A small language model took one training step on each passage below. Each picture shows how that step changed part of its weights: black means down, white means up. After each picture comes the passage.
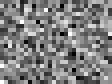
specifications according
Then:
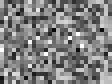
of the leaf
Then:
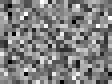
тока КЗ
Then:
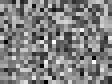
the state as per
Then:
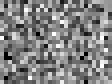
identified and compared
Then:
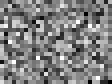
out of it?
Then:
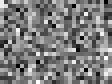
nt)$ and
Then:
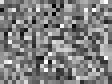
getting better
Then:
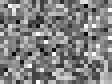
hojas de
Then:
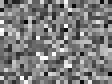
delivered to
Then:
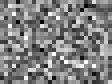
sistemas de
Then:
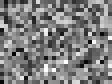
among female
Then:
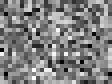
va ilmiy
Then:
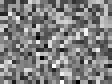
to strengthen the
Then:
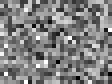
ser relevante no
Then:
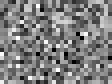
recht bij
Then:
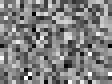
en el ejemplo
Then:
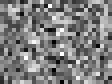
with that of the
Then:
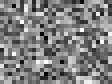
state funding for
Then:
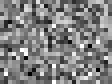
flame speed
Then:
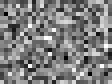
– czy
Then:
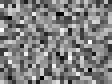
по методу
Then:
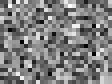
monthly cost
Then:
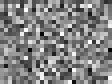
implementing 88
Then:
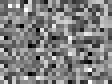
integrate new knowledge
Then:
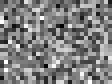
to stellar
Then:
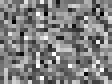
bilingual yang
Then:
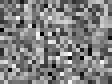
is facing the
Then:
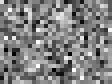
findings of the
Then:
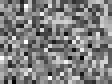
are generated
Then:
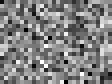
THE GOAL
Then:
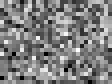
energy is expressed
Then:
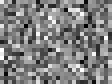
maxsus va
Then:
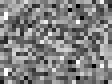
a single leach
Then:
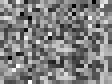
establish analytically.
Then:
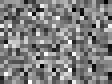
8 BEN
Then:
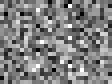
version of the
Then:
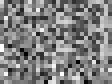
of a handful
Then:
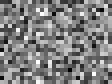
Review of
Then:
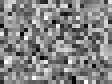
proposal dan
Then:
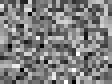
its interaction with
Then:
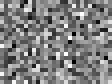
limited traditional
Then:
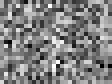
process time series
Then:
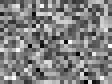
End Of
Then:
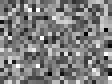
in computer
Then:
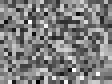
the images were
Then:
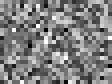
un tale
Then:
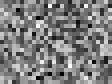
the Nomer
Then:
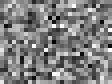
y vorticidad
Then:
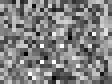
the principal
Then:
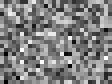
cancer treatment
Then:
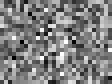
people with the
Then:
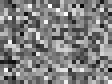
slides were
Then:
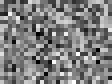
to protect them
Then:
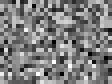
the study of
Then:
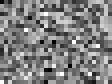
The materials of this
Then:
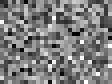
engines and social
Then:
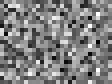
localizado em
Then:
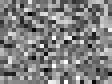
o campo,
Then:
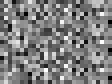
5. The
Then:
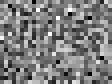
which elicits
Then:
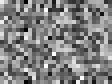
require modern information
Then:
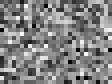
is greater than
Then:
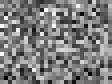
II, where
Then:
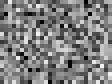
influence their quiz
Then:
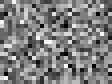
0% Figure
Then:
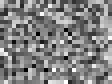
a solid,
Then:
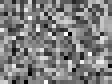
users Figure 1
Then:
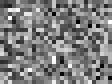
within one's research
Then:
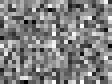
entre estilo
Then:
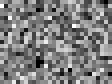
Those who do
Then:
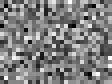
humana y la
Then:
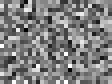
limited their
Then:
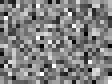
2 Integr
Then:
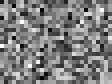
rise to a
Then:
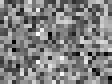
of Uzbekistan
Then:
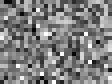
and discounting
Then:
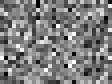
private schools
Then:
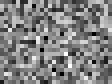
the realities of
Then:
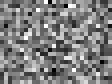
possibilities of
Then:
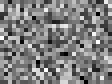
63 patients
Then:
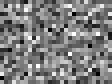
positions in the
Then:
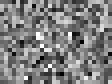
the destruction
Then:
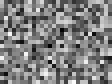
of the challenges
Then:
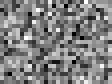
pelanggan dengan
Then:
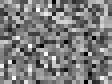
added in
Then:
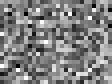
Source :
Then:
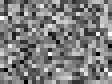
Bu quyidagi
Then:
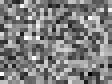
comes to
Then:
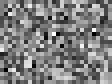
asociación de
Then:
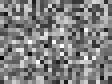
corresponding to higher
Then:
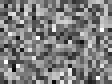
only song
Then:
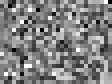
best practices
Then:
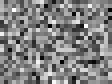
viabilidade de
